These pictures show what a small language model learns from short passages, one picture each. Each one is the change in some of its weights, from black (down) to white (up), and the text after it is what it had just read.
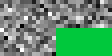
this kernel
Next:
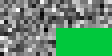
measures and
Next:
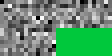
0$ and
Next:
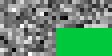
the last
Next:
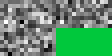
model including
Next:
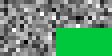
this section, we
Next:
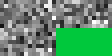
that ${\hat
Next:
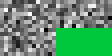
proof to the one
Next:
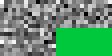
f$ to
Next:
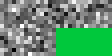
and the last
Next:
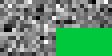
the property \[
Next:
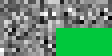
emerge from
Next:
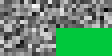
said to
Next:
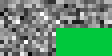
From this we
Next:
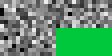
bending measure
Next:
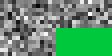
and prove the
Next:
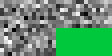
are the limits
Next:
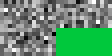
the ground
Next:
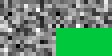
selection method
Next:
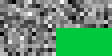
we know all
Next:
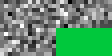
are equal
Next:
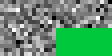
one robust
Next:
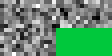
series are
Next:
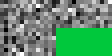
then for maximal
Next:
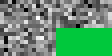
the radial
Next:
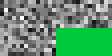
that is complete
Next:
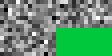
should be
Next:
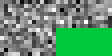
complexity} of
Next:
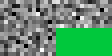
owing to
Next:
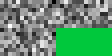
maximal then
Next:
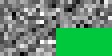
the lattice
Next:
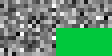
The task
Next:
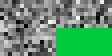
infinite connected
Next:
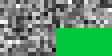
is seen
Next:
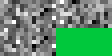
for some simple
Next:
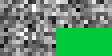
of weak solutions
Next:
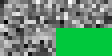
in the equivalent
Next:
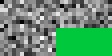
d$, where
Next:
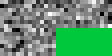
define the norm
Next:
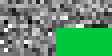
the three groups of
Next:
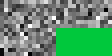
\leq r
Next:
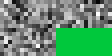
we have a
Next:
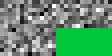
$P$ gives
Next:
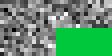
two operations
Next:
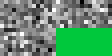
now arrive
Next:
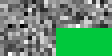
our more general
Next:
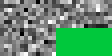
a linear map
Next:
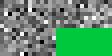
a, \rho
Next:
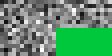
from the one for
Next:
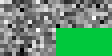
of a full
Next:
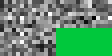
= 1 \otimes
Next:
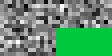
isomorphism from
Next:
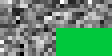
have types
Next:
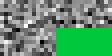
proven in
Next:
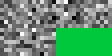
definitions and
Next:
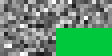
the interval
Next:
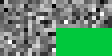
number *m*
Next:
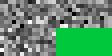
space adjoint of
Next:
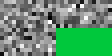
It was proved
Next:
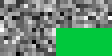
objects as
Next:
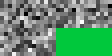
over $\Q$
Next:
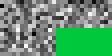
been a classical
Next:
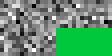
right ideal of
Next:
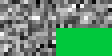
It is obvious
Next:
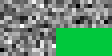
this splitting
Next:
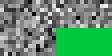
the Leech
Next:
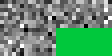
\\ & {\displaystyle
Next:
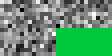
of a closed
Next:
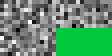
be a parameter.
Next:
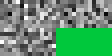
four edges
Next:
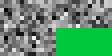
two conditions are
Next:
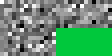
Since $f$
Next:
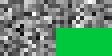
he showed to
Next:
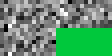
are both closed
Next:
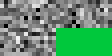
from above the
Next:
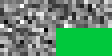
state space is finite
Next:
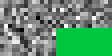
holds almost
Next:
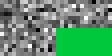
For distributions with
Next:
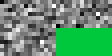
proposed in
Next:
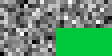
basis in the
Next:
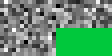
inequality, we
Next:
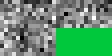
with an associated number
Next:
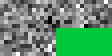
\subset \Gamma
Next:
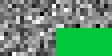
which $r$
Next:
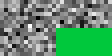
mutation of
